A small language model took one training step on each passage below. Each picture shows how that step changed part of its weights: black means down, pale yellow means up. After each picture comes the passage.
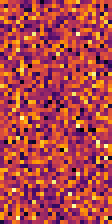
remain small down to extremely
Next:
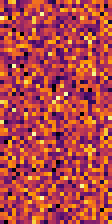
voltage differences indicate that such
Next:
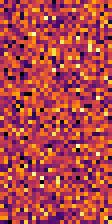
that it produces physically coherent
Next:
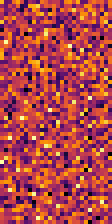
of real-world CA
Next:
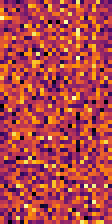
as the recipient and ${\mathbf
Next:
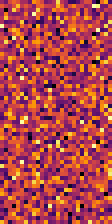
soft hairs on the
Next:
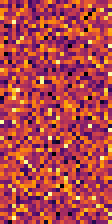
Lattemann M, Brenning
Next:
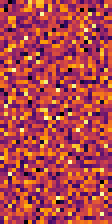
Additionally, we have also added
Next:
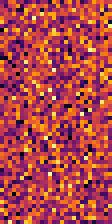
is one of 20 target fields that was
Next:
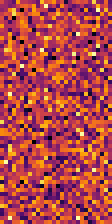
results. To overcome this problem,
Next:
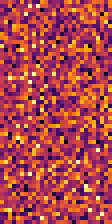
at $1.241$. The parameters for
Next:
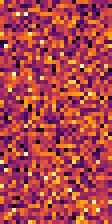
single defect which has been studied in
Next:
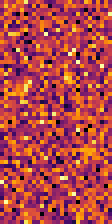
the observatories BeppoSAX
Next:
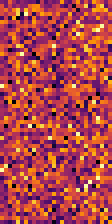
the literature, and this
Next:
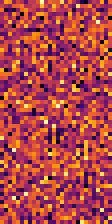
the orbitals on the top and
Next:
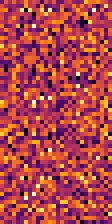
is to note that this layer formation is
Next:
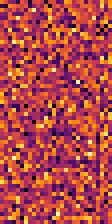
\kappa(r)$. Therefore, the
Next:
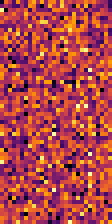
or modes involving Fermi
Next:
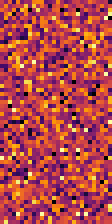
component of the radiation derives from a
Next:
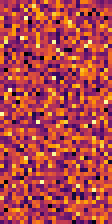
order of hundreds of MW.
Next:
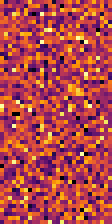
given value of $\tau$, the zero points
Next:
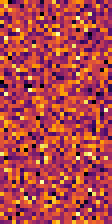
formal verification. Our results
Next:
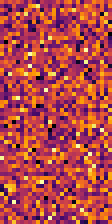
of the two curves (see the figure
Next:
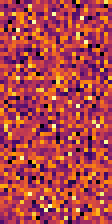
poles removed; i.e.,
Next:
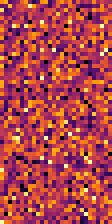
separated into one time and two spatial
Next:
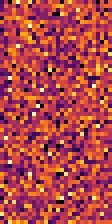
All the different data products are
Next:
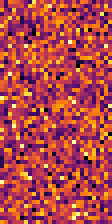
coming from the $r\approx
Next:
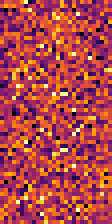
take a scalar field $\phi$ with
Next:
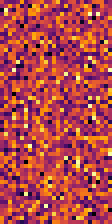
then has a probability to be pumped
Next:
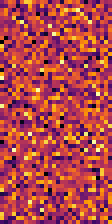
results with experiments on Amazon
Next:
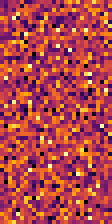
contributions. In what follows we will consider
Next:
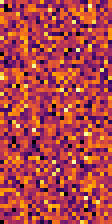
vanish as the inverse drive
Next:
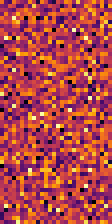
retain the leading non-trivial
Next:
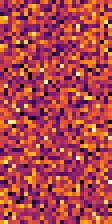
mass for the occurrence of a
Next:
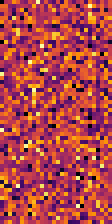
measurements, molecular dynamics simulation studies
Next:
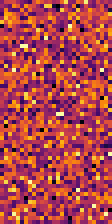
regime the VW moves faster
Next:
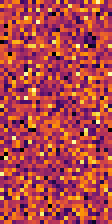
semiclassical picture of localized
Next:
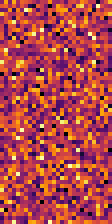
of $k$ jamming
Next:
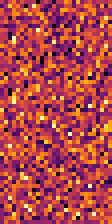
the ISO spectrum we take the following
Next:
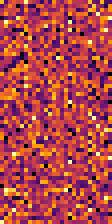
Fig.\ \ref{figpdf}
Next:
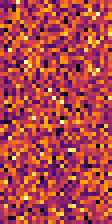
multicultural states was analyzed
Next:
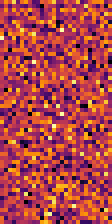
mesh in the TiN
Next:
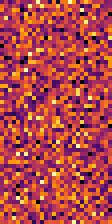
metric fluctuations. We follow a
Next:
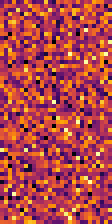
For the Bloch wall, this
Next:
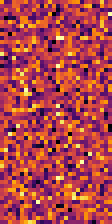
Laplacian Matrix}
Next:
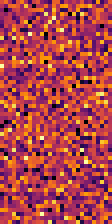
least once would have produced an
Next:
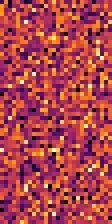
de-convolved and therefore
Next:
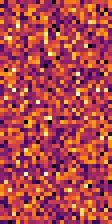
the contribution from pairs located in
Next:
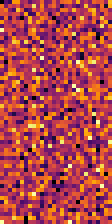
effect, in particular a temporal
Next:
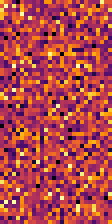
- G \left({\tilde\epsilon},
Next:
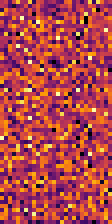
during the secure enrollment
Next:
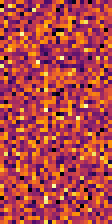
1-dimensional. An example of
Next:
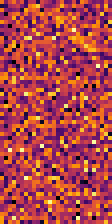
of the spectral data used in the Fig.
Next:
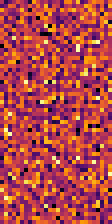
myriad topics discussed on
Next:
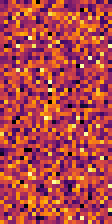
we re-write $\int
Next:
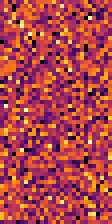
step is $\bigtriangleup t
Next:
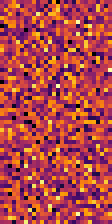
and the green line is the
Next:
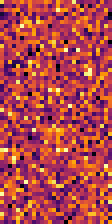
vs. charges per plate}
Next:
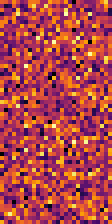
long before the conception of spin
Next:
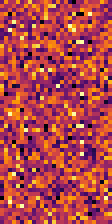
is dominated by the o-Ps
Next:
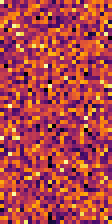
by the corresponding connection to the given
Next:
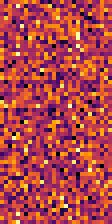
based on the time of day indicated can
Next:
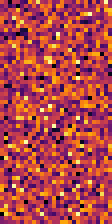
The electro-osmotic flow,
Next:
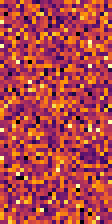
with the rate of increase being
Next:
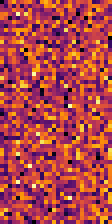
(GERDA Phase
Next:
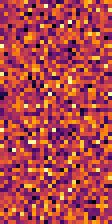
are supposed to model QCD.
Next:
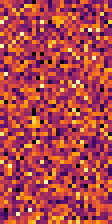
to eliminate randomness.
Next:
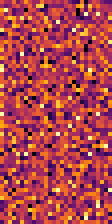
statistics, but moreover from
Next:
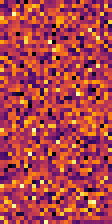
is the generating functional of the
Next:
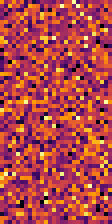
all of the histograms were
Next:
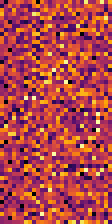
\end{eqnarray} This relation can be
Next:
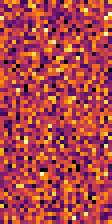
(\ref{gse}), recalling that
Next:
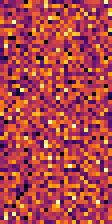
Py-Cu. Here we
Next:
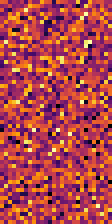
regions to the point given by the expression
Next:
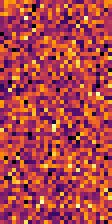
share the same ObsIDs.
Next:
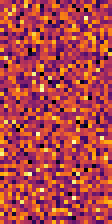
of constituents. Moreover,
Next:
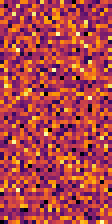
relevant in the present multiple
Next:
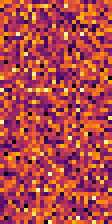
than in HiZELS (see
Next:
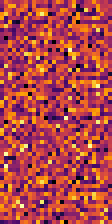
usual datasets, big data
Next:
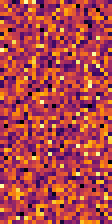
studies are often anecdotal and
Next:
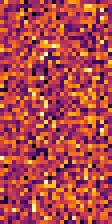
from this inside-out model show
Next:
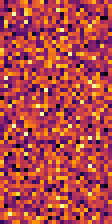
tagging, compensated in part
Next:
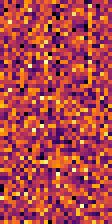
is likewise induced by the
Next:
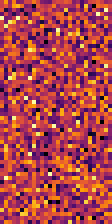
particle remains self similar upon
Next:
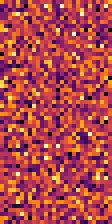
Here, some of the material is
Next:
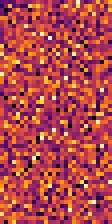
eigenmodes of $H$ were
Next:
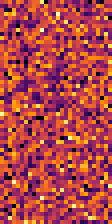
applying the differential operator,
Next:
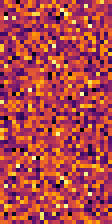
and momentum conservations. Though
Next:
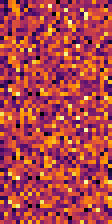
the GNB equilibrium
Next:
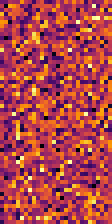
local} expansion in {\it
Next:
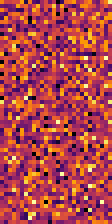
circle of light rays enter the
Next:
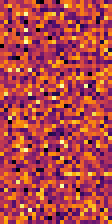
If we consider the object density at a
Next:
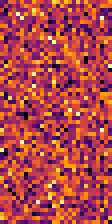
shown for Nanowire B with
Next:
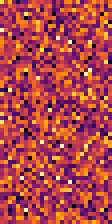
key, but not in the data
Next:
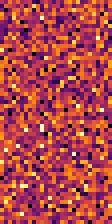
$ and the transverse matrix $T$ are
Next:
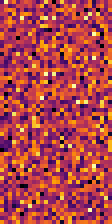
of nanosecond-order
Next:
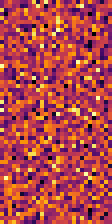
Fig. 2. The reason for
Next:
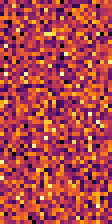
and invisible disabilities.
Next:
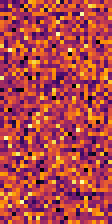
of permeability (upper
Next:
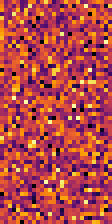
state. This is achieved by
